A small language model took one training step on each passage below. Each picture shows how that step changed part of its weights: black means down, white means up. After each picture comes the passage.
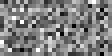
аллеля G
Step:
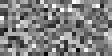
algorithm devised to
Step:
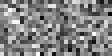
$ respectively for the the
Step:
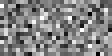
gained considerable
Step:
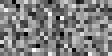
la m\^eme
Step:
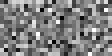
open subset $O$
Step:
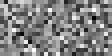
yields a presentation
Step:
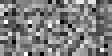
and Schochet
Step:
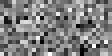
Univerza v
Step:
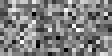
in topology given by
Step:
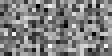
\mu \in
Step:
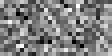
the Algerian
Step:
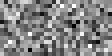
note that this is independent
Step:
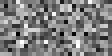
no quarto dia
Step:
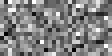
on nonorientable
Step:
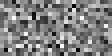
mínimo de
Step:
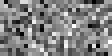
The settings were almost
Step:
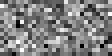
том, что
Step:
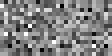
здатність до
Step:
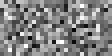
buzilishi bilan
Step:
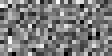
Shu kabi
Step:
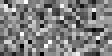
three different members
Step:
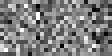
hogy az
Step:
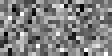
unda nutq
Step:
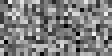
we have $0$
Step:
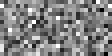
studied close
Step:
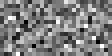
qiladi. U
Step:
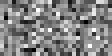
Summary of
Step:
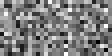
using AMR.
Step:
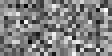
back to the
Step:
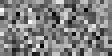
balki ularning
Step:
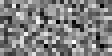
98, we consider
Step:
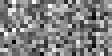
in the convergence analysis,
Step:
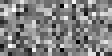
than by a single
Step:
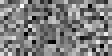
L, Campos
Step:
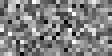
a non constant critical
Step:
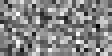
we show the solutions with
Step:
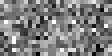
cotas. O
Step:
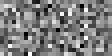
K. *Production
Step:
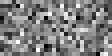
this short note we
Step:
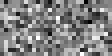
инфаркт в
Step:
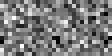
увагу той
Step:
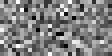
da disciplina
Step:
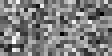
found. After
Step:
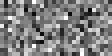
B)$, so that
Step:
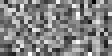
the sequel,
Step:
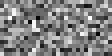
an isometry and
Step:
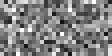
internal direct sum of
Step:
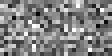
Relationship between
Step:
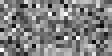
are extracted from
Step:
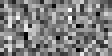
alors pour tout
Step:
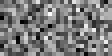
na may mga
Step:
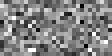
потока от
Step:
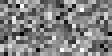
both sides
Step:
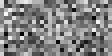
maps on the cohomology
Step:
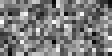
X\times X$
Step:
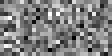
que no hay en
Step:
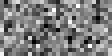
N(f)$ are
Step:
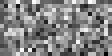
and a 2-dimensional
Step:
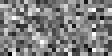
у період
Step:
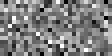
competências de
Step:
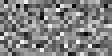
some natural numbers and
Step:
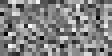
the monic case.
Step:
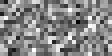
another is of degree
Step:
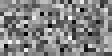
check whether
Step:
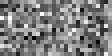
do setor de
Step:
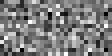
Intervalo de
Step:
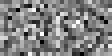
escolas públicas
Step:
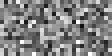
qiluvchi hamda
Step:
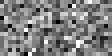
« J'ai
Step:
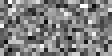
on $A$ is
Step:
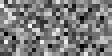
ini yang satu
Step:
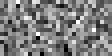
a sketch
